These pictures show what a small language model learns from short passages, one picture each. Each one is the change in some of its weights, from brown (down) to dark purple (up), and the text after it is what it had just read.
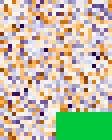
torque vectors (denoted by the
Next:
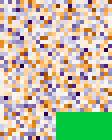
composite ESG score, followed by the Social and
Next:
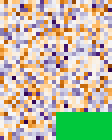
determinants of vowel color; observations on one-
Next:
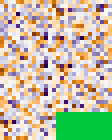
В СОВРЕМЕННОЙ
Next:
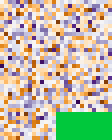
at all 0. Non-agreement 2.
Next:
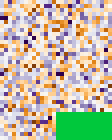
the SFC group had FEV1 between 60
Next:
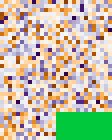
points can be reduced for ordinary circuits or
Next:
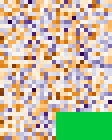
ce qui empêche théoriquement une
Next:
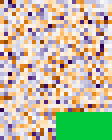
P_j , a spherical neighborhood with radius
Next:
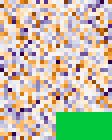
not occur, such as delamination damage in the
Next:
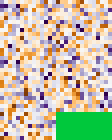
in addition to the change in "place" of
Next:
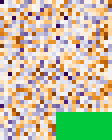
biografia însoțită de fotografia
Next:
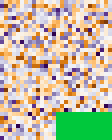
u) ta’sirida keyingi
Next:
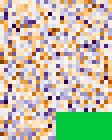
ppm), especially SONG1 only has 10
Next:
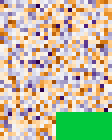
mostro interés en conocer más de No Estamos
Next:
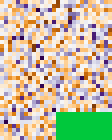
stars $M_{\rm max}$ (red) and the
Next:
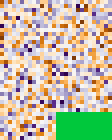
they may or have encounter by adopting these practices
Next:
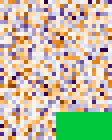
nanoscale microwave oscillators with
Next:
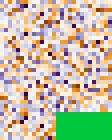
data. Results and discussion The primary sensitivity analysis, with respect
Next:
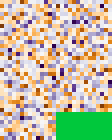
another family member to work.⁴ People who are
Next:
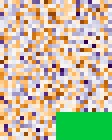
santé de premier niveau au
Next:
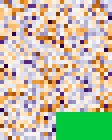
LOGARITHM UTILITY
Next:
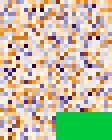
Тернопіль: Навчальна
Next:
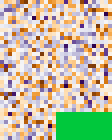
баз даних бухгалтерського
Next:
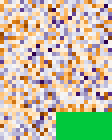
performing a full gate sweep from -50
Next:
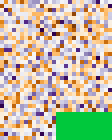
que desenvolveram durante seus anos
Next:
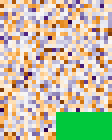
the latent rhythm representation much, and
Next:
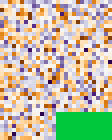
[30] and the dynamics were convoluted with a
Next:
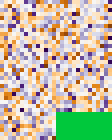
begitu menguat hingga abad
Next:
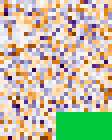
galaxy. The host galaxy has an apparent
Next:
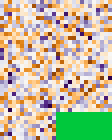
musiqa sa'natiga oid
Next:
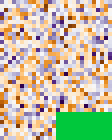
dedicare un edificio, in qualunque
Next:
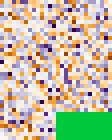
juda ko'p ekiladi. parklarga
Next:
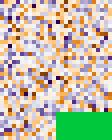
analytical aspects of Electroacoustic Music
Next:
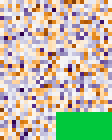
чи практичними завданнями.
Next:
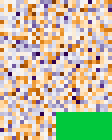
scales in a classical, polynomial manner with the
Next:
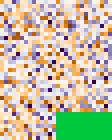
ساعت در معرض
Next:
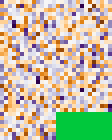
high-mass and medium- to low-mass stars because
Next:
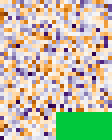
\title{Short-time blowup statistics of
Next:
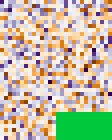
requirements of $\geq$ 10$^{54}$ erg if
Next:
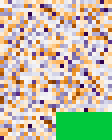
Tadqiqot LLC the city of
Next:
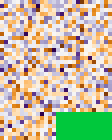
and programme implications, indicating that a
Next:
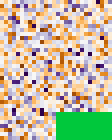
first. Irrigation requirements are always seconded by
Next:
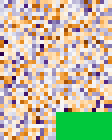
the two-parameter Mittag-Leffler
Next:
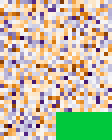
et des votes par tous les moyens,
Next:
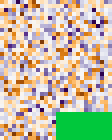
the injured left carotid artery of
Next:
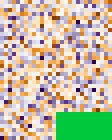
stimulation on the soft robot, a positive
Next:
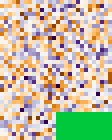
of the secondary school education, therefore are expected to do
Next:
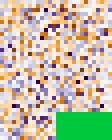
10^5$ repetitions of the sequence shown in
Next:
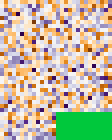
Н.И. Азаматова,
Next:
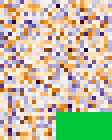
are given. A program was written in the
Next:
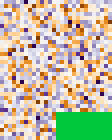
respectively.} Here $x^a$ are coordinates in
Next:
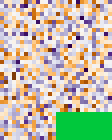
being the energy of $|J\rangle$ and
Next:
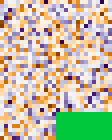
Tears & Perioperative Challenges
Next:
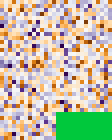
Quantification of Compounds in the
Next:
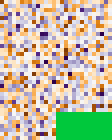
Ташкент, 4-5
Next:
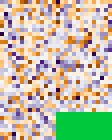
to avoid the core damage in the event of loss of
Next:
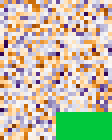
communities based on age and CHCF1 genotype
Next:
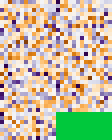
положения, которые и повлияли
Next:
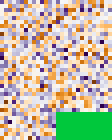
machine learning, showcasing the powerful capabilities of
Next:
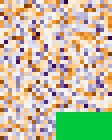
implicaciones de estas variaciones identificadas en el
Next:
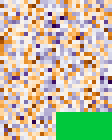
dastlabki bosqichi sifatida muhim ahamiyatga
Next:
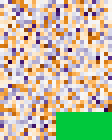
is estimated by: $$Y = a_0 +
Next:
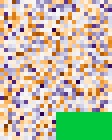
trial of two insertion techniques of
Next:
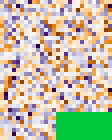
enrolled in the study belonged to the
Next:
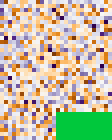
review board or equivalent committee. DATA
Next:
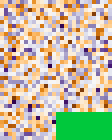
are used to investigate the possibility of food deserts in
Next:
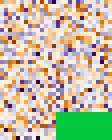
cannot influence self-efficacy. 14. Discussion
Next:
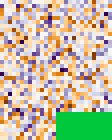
carbono no médio prazo (5
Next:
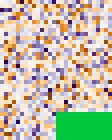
the substantial visual extinction of the candidate objects.
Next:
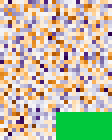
be driven towards a scalarized equilibrium state with
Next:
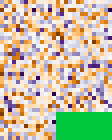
subset. preferred cross-validation method used
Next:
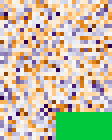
In the right panel of Fig.\ref{hete},
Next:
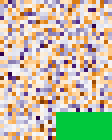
inverse temperature $\beta_0$. We have then
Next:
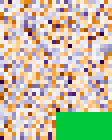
HIGH, IT DOES NOT
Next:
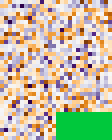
Tab. 1. Table 1. Fit parameters obtained
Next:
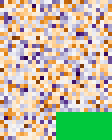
governance and tax avoidance: An interactive effects.
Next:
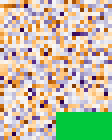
as well as rapid fatigue from educational activities.
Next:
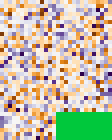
also considers other things outside of technology such as:
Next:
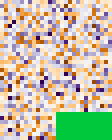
solishga oid farmonlari
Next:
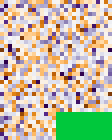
in binary systems. Therefore the explosion rate of SNe II
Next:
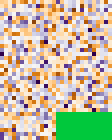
параметрлар аниқланди.
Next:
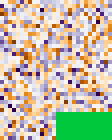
für sich und ihre Kinder überhaupt
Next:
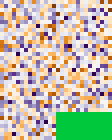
field reproduction property of the shape functions,
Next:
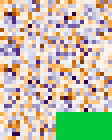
унумдорлигини оширади
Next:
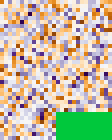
virtud de la inscripción
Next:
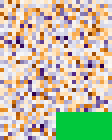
an understanding of societal norms and can identify norm
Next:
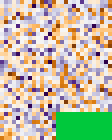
la humillación y el control, lo cual reduce
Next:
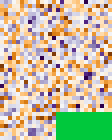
emprego com o tomador a contratação
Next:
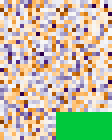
sifatida rivojlanishi mustaqillikning dastlabki
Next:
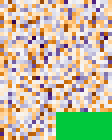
Muslim Cultural Reform: Jadidism
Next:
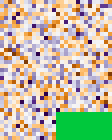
widespread international promotion. In particular,
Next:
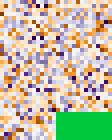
Annotation: The article fully explains the concept of
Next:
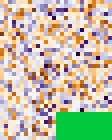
users would find a large fraction of those news not interesting
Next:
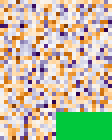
system of differential equations and it can serve as a relatively
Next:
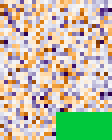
an event horizon and the electric counterpart of their magnetic
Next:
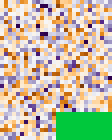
saturation point, usually called $L$
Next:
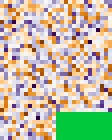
are formulated. In comparison with the previously studied continuum
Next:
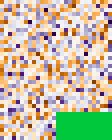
subtask contexts reduce context overload and
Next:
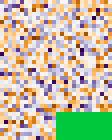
of study are able to assess the success rate of the learning
